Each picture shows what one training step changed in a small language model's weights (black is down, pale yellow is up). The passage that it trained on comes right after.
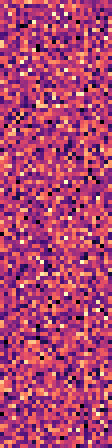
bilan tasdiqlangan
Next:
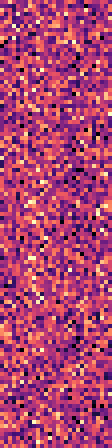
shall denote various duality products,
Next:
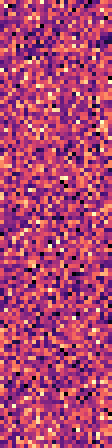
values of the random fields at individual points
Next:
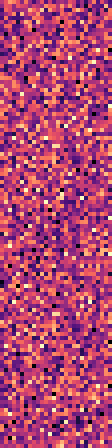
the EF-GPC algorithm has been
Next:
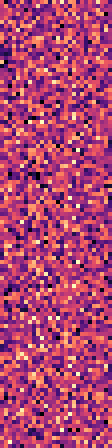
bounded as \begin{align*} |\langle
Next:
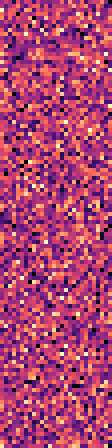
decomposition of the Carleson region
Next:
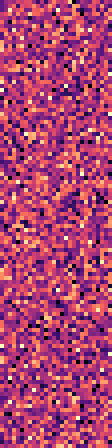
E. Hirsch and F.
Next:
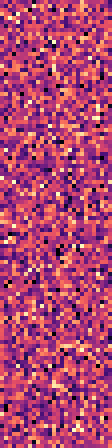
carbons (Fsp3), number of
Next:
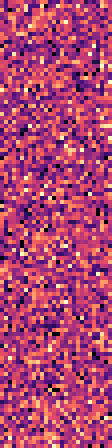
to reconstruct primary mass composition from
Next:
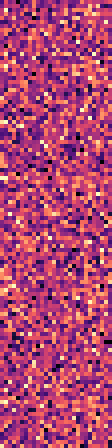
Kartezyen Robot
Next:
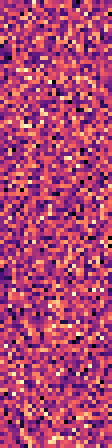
и не толь- ко, но
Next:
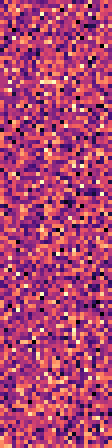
sie hat dann die Chefin
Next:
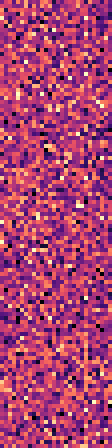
xorijiy ilg'or
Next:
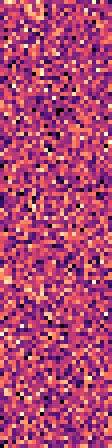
of Uzbekistan's state policy
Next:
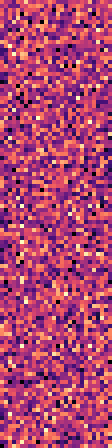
bond-orientational order parameter
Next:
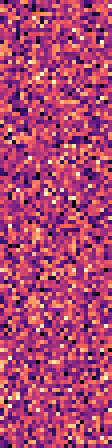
exists $w \in R(T)$ such
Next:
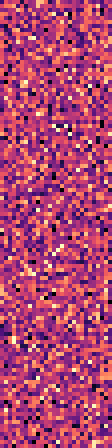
being those of Archimedean
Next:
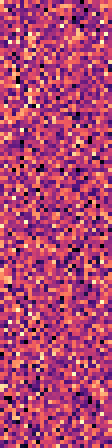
be obtained using Snell's law applied
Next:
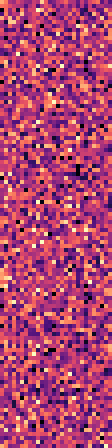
como institución, así como las
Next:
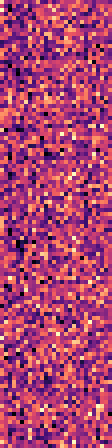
play a central role in the
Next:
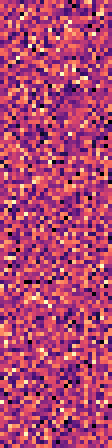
însărcinat cu
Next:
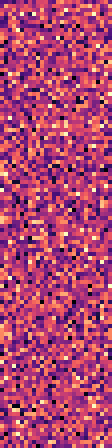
easy to calculate and we demonstrate
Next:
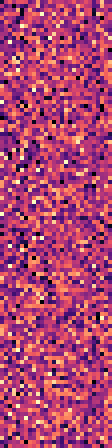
are obviously absolute minimisers
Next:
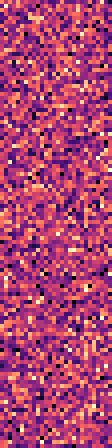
calibration matrix $\mathbf{B}$ is
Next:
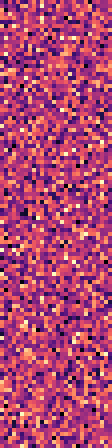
e 40 alvos em uma
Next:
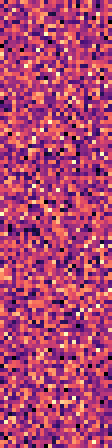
\space design places half of the design
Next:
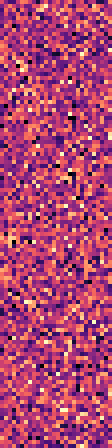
general by McKnight and
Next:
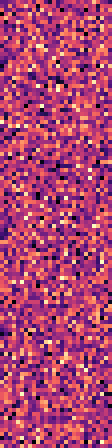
[6] Bizrah M.
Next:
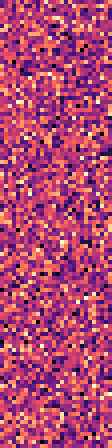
any type with the hard-core
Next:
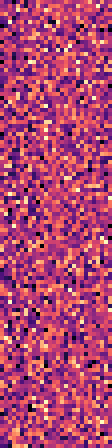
where $y_t$ is the
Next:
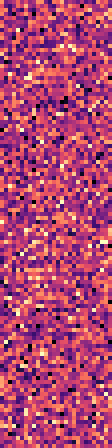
quantifier of the optimized suppression
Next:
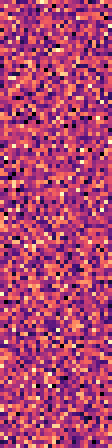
and compare the resulting dilatation
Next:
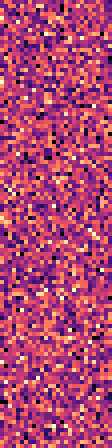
auditing of liabilities
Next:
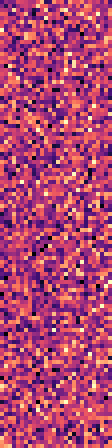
the assumption of geometry of the influence
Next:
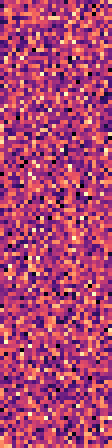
The y-axis is instrumental
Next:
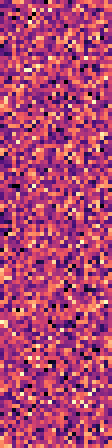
Б., Федорова О.
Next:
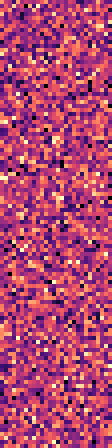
of the penalty $\pen$.
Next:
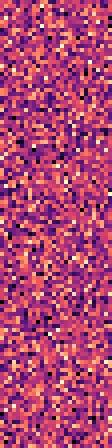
to an electronically excited dimer state
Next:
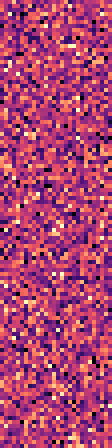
and wave number relations $(4.5)$ and
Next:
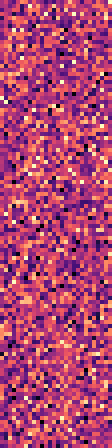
All are analytic on the interior of
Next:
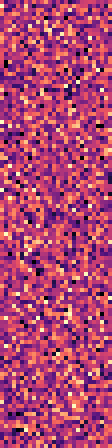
constant, and I do this calculation in
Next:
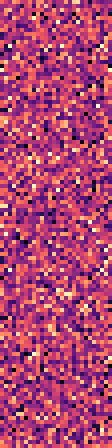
advanced techniques for protecting
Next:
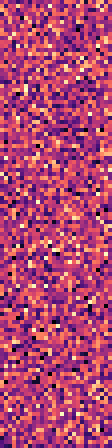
uniformly on compact subsets of $\Omega$.
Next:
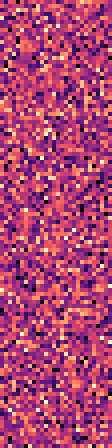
the relation $b_i(\xi)
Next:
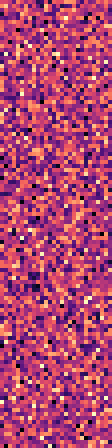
\eqref{eqn:resilience} is
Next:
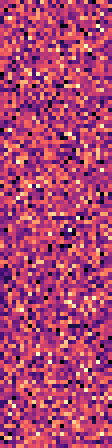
suggèrent les propos du
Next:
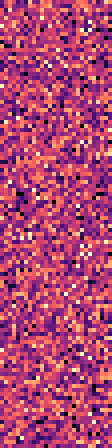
the same set of small-scale instances
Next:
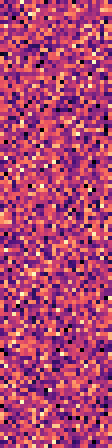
measurement of the Fermi velocity,
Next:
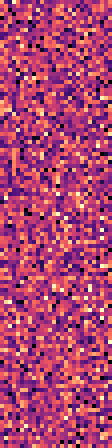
k}$ and $E_\gamma$, then the
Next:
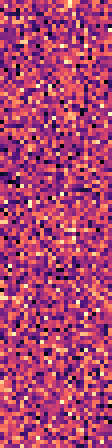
chekkasiga qo'llari
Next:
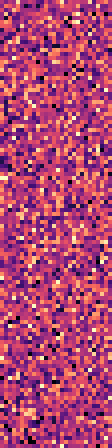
in the electric penetration length at
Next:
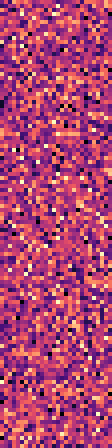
же процесс происходит
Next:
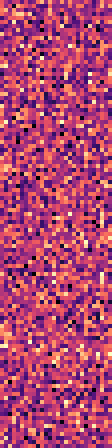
solid angle of the footprint
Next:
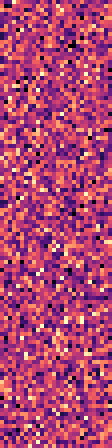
b <1/2$, which is useful
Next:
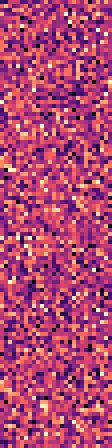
des perceptions dans le processus
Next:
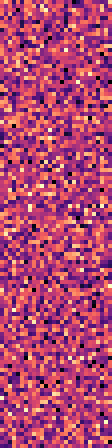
type $\sigma^2$ and $g$
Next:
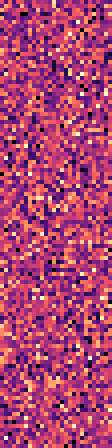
involved guns, which is the
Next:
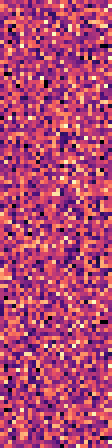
Suppose that $x>1$ is a
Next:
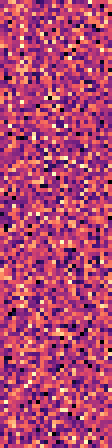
CAMPOS, Steffan:
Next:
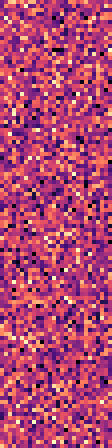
VG order parameter (inset), with
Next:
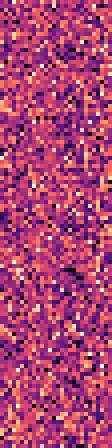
при третьей – в 1
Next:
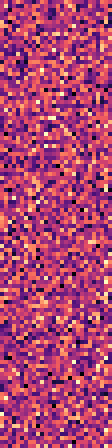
under way and we believe the combination
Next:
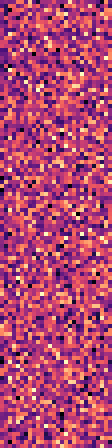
részt vevő
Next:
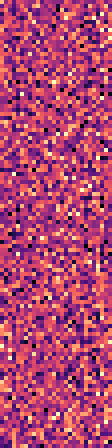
$\mat{X}$ such that $1
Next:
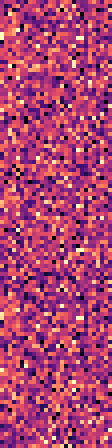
va boshqalar. Nutqiy
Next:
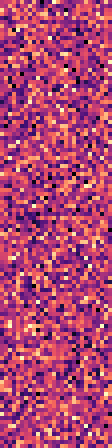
Systemen gesprochen wird und
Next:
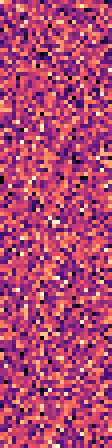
to compute a witness set for
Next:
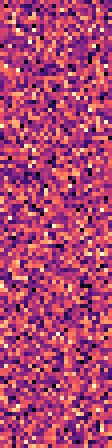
of the mapping $t \to
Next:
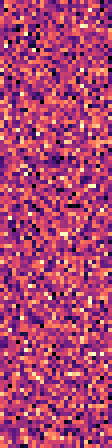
\( H' \), respectively, behave
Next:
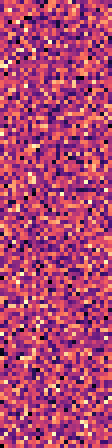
filter from Renishaw.
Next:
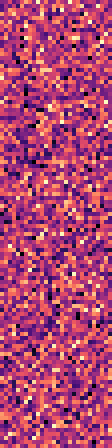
the cover of a single high-quality
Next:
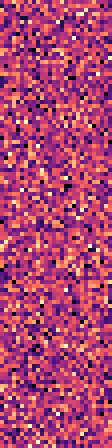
which is an important topic of research for
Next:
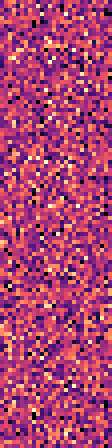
Gasfabriek) —
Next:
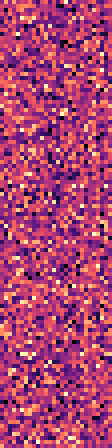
scandito da passaggi
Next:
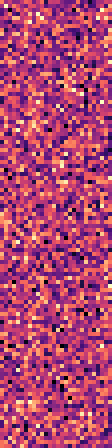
zeta functions and multiple zeta values.
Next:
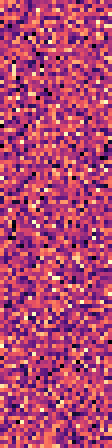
allows to construct a twisted group
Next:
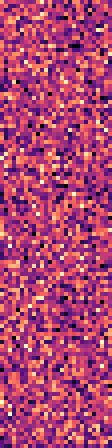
subdivision operation $S$ on
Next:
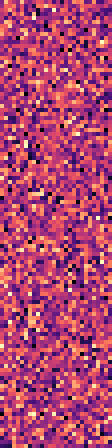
left part is the $T$-$X$
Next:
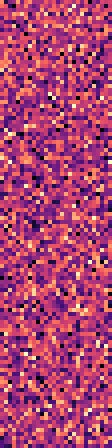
\bC^m$ the corresponding isomorphism.
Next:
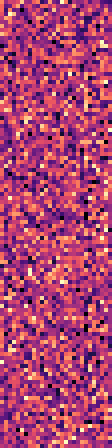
on $\{1, \ldots, m\}\setminus
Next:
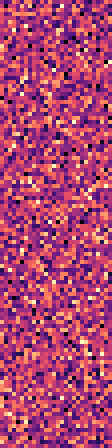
J, et al. Long-term
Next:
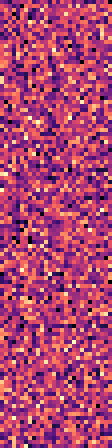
the copy of $P$ we are
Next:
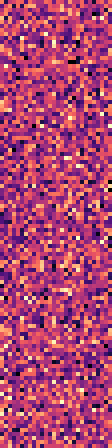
и/или больших
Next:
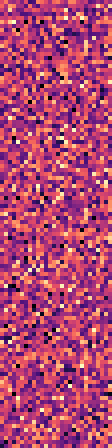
Details of the experimental setup can
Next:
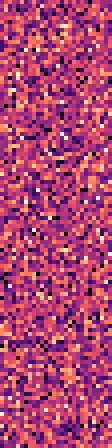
desnecessárias. Diante
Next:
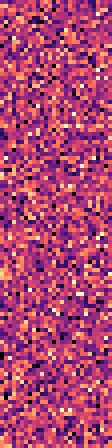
Categoría emergente Las
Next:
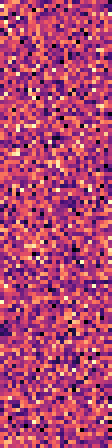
system. However, we expect to see
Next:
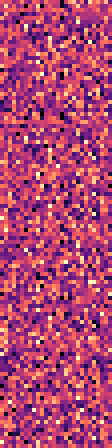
تعاونی در
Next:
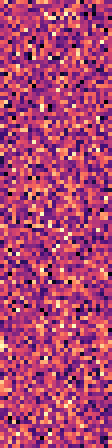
$v\in V_\lambda[r]$
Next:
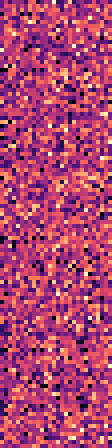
msm; Bichl und
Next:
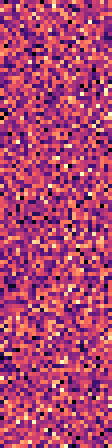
Apply the optimal gain sequence for
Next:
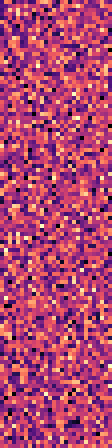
Assume now that $S\geq
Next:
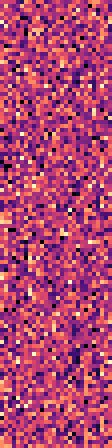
studies.} We show that the spectrum of
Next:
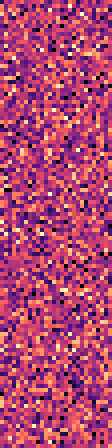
an already formed droplet of
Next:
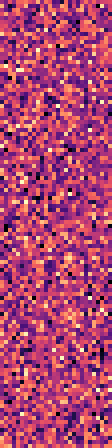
dot. It also controls by
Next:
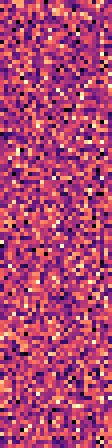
for large $n_{s}$ as well,
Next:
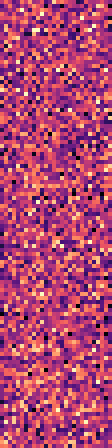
analysis. We point out that the majority
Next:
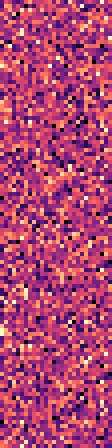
one-dimensional generating functions obtained by
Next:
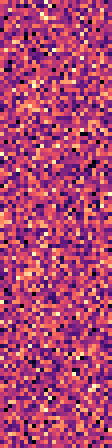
The appearance of the new inessential curve
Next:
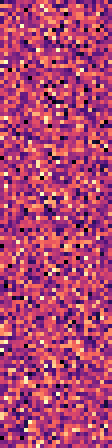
mujeres climatéricas
